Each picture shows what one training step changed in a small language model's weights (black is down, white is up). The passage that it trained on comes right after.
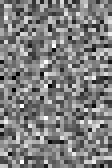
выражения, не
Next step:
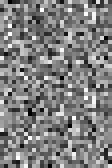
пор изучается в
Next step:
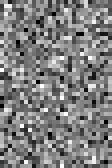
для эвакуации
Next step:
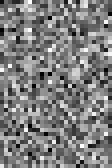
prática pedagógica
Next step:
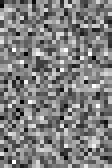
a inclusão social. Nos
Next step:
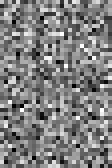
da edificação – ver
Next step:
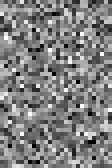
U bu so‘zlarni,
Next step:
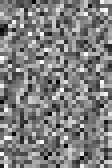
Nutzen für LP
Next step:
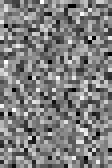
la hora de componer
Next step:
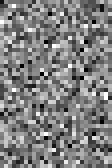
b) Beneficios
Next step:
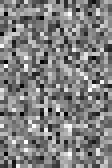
de Brenda Bastos
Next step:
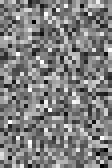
Mais tarde, servia
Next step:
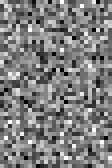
и техники,
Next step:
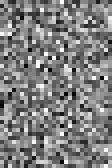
ҳаёт тарзи
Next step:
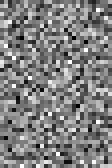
bisnis berskala
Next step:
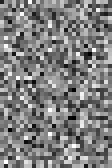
keying harakatlarni
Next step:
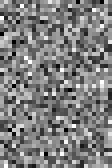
de un mayor número
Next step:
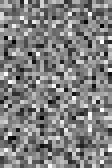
Institut Agama Islam
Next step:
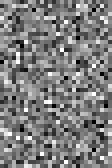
afectan el funcionamiento
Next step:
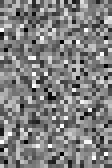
har qanday o'quv
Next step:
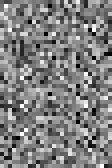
la formación de los docentes
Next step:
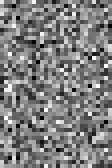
faoliyatining asosiy maqsadi deb
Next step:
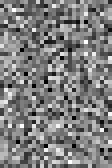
*adquirido* o
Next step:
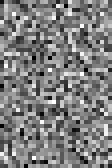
técnicas de leitura e
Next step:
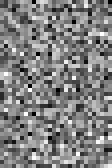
Göre Cam Tavan
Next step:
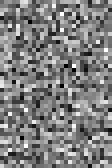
kelgan iqtisodiy vaziyat,
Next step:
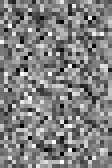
широкое применение
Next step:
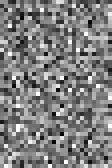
ҳолатда); ¹
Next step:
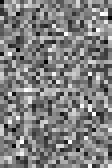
informações pode dificultar
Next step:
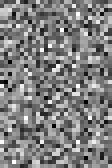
y su preservación.
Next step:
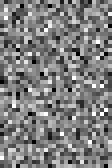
dan akan mencapai
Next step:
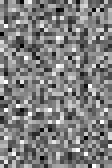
escala logarítmica de
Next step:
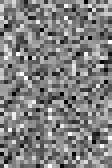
duygularını ifade
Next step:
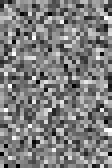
protagonizado na
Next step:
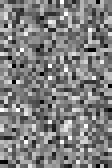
образование и, в том
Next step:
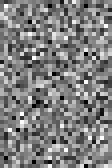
la que se realizó dicho
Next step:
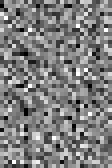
sociedad. 03.
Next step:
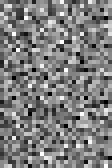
Наукова думка,
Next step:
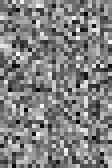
el seno de los
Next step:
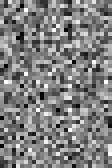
um tempo de incubação
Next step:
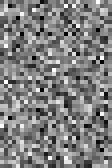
dan aplikatif suatu
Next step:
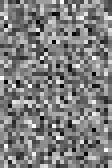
практиці (мовою
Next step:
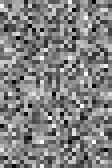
muhayyo qildi.
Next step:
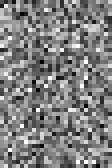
en cambio, son
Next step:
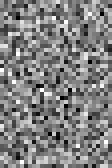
Dumnezeu și
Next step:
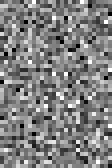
dentro de todas as
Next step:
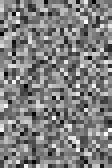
de apoyar a los
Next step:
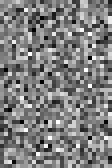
aniq vaqt davrlari
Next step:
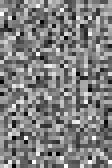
struttura mediale del
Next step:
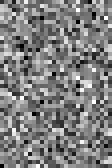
ya'ni ilgari
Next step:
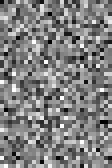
rotation*. Voor
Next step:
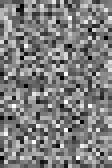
um papel essencial na
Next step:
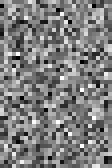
1948, Arquitetura
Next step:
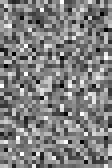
такие нарушения
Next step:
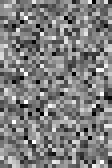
oshirilayotgan o'quv
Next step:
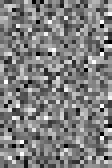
Anmeldungen für diese
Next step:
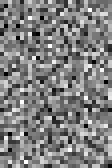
que estão presentes no
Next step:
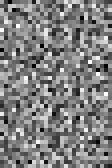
Yoshi Jinsi
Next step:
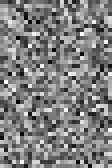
ko'rib o'tilgan.
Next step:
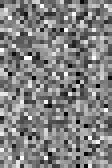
o caos e/ou o
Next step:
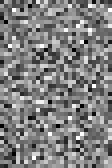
finesse van het gewone
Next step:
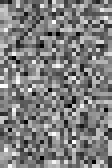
qo'shimcha moliyaviy
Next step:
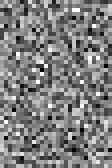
autonomously using
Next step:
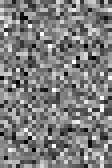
tras el apoyo de los
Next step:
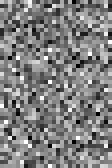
obrigação alimentar
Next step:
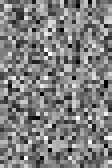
Например, у
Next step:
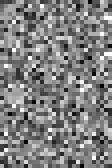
faoliyati bilan bog'liq
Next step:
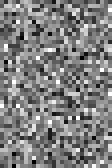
waarmee de
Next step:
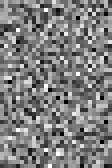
differenza sostanziale
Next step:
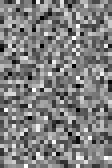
olgan maqolalarning
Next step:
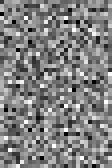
ancora: «*A
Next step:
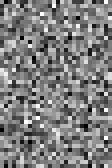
philosophy and its
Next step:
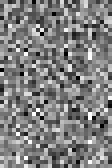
даними у щурів з
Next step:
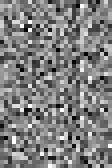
asarlari man qilingan
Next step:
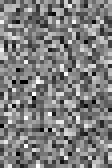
capacidade de gerar valor.
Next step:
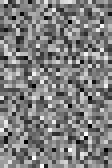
article enlightened
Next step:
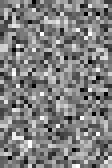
Formation Of Social
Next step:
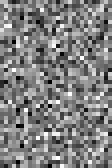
та передбачає
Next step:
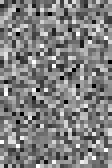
dos autores indicam sua
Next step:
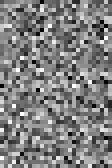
uchun turli xildagi
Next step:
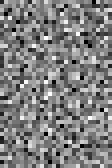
Es imprescindible
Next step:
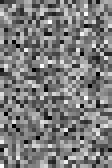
zamonaviy o'qitish
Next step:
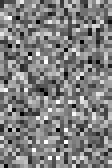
dilihat dari kronologi
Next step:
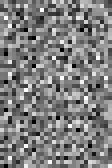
је Одбора
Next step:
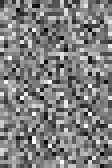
indicado o uso de portas
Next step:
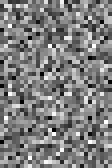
в возрасте старше
